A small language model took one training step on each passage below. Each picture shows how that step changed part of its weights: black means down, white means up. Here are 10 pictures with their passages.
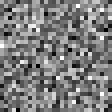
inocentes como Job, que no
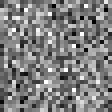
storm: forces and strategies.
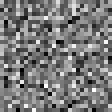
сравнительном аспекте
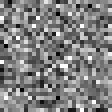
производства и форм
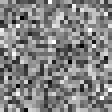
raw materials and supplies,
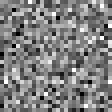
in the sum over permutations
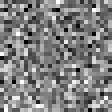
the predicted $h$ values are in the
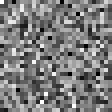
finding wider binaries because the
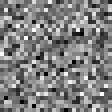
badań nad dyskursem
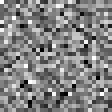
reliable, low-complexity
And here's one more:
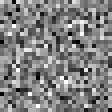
the foreign exchange market to
